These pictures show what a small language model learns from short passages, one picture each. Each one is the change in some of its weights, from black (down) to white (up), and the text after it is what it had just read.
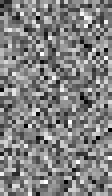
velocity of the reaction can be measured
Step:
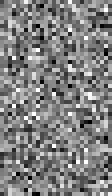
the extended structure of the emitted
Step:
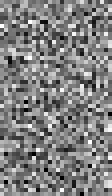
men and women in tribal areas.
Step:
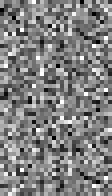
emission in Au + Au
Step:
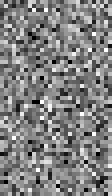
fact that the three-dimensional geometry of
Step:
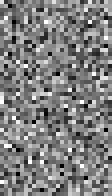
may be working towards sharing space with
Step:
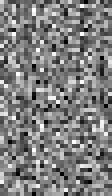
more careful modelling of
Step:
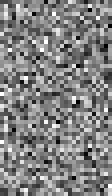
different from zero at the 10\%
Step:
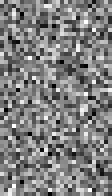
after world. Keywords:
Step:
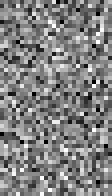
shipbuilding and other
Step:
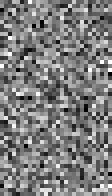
appropriate clients. This distinction
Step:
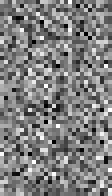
group learning between group or organizations, and
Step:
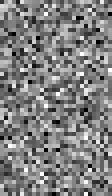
reasoner could help - - (b)
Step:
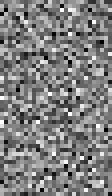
proper use of space. Articles I
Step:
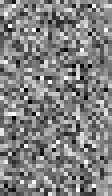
of neighboring BSs was
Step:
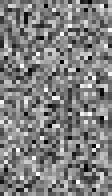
with one IDS serving the whole
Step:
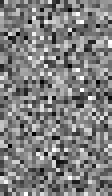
pertinent to this research. The
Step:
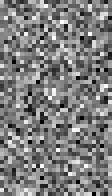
intermediate polarity [3].
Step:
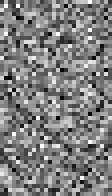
(\ref{Lvbarn}) and
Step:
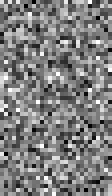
is because the very structure of the Wick
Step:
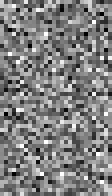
in a future paper, we find strong support
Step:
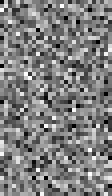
high coefficient of thermoreflectance at
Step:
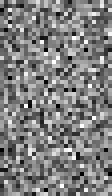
from around 862~keV to
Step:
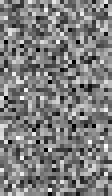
leading developed countries and their allies,
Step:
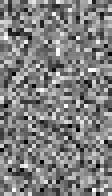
the effect of organizational climate on
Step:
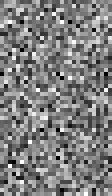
applications. The IoT is defined as
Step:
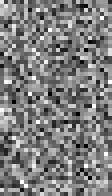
in other regions of the world, for example
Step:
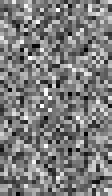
sponsors of the workshop series
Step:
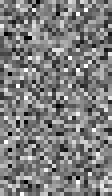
use firewalls as well as
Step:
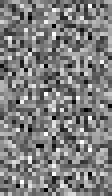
Year PJ PJ PJ
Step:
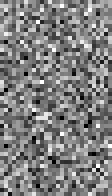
The testing triangle: theoretical framework of issues
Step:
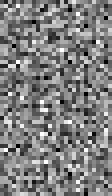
Opinion dynamics in social networks with
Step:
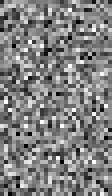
$\Phi$-derivable approximation. \\
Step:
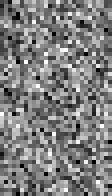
of the clustering algorithms, the following
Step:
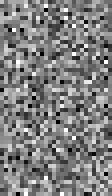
the species in the Shadegan
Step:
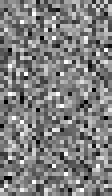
ABSTRACT Stain
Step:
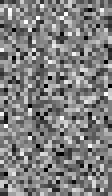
economic development initiatives and even small-
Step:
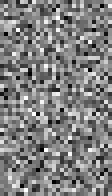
(Eu) observed in the
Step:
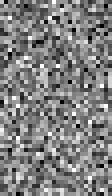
and disorder} While the weak
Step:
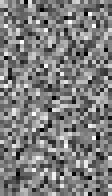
properties. The extracts were obtained using the
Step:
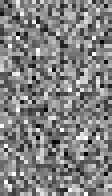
advantage of thermal stratification by
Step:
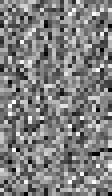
To evaluate the final learned policy,
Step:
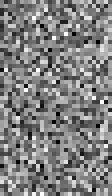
different detector magnetization directions in
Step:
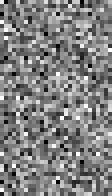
further look of these equations tells
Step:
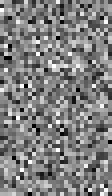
number of schools in India at
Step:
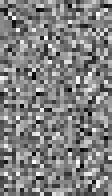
We would also like to thank
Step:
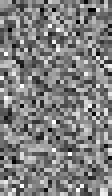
of the flavour symmetry (for details
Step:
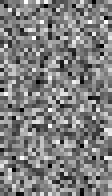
while the blood in sodium
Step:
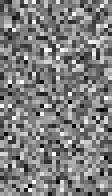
of the data is reported in Table
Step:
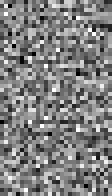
than 2.5 Mm above the
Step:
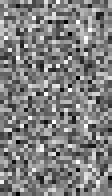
therefore presents a compelling need for
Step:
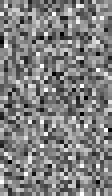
with directions of $\theta$-axis
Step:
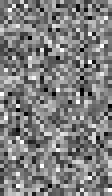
the presence of MWCNTs in
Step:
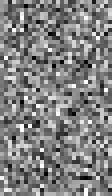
data and visualizing them. Thus, using
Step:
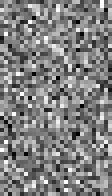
same protocol presented in Ref.
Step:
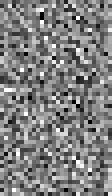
nor that all biological systems require
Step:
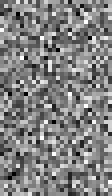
course of the workshop were
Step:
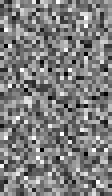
antisymmetry of the structure constants,
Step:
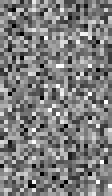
sky longitude $\phi$, and
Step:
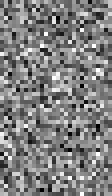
solutions to be used for the metalized
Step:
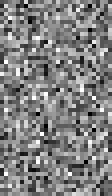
tie only relies on others
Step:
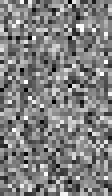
undermine its government. Although
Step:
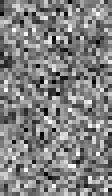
Part of the origin of this potential
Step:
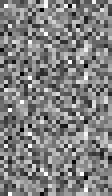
follows: \begin{align}
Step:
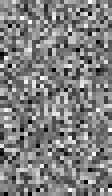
(HMDs), like HTC
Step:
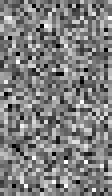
Code of Practice for
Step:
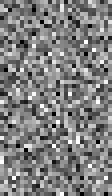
These sites can be visited later,
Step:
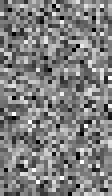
violence have truncated the
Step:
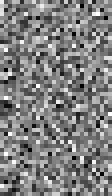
Commission EDPS European Data
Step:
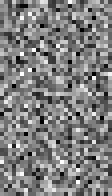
these two variables, confirming the
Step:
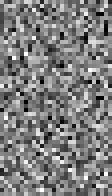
the results show that although information
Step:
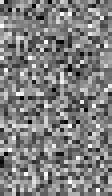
even in nonlinear optical implementations. A
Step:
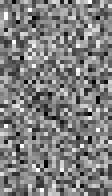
its most noted application has been the
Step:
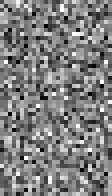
as maxilla, their and labial
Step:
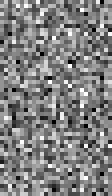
proton signal indicating deshielding
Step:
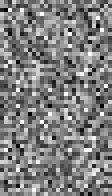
not a consistent indicator or does not
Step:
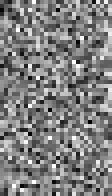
of diffuse emission in between the
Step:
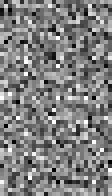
LK, Krafft
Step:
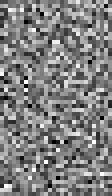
Poincare invariance on the
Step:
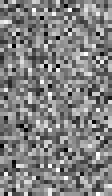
compound is used mainly as a
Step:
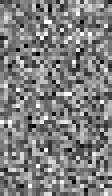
SARAS-like at present stage are
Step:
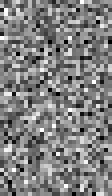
and wrote the protocol.
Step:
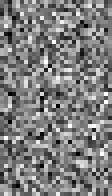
of the commercial detector by about
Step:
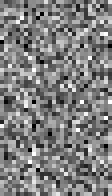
Attendance Maria
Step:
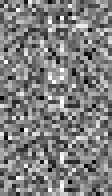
^2 \}.\] If the system
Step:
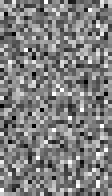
usually found to have low cellular
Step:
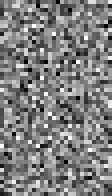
areas in a short span of time
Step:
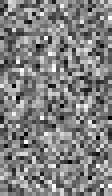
neutron spectra were considered. The calculations were
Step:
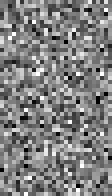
to vote aggregation to further
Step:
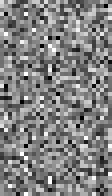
The latter choice allows for
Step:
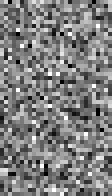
obeying the laws of
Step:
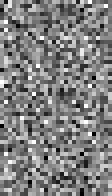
while $g_2$ first arises
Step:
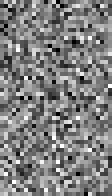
of interest and related preliminaries.
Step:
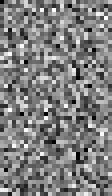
the Weighted Linear
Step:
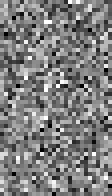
scales. The pot screening
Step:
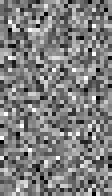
the couplings to different channels can be
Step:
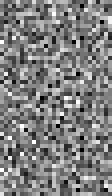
making them manually using draw.io
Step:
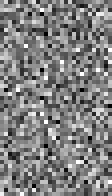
That is, $k_{\rm
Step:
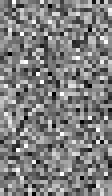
age and similarly, it causes about
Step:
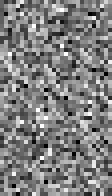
in the correct behaviour. The end result
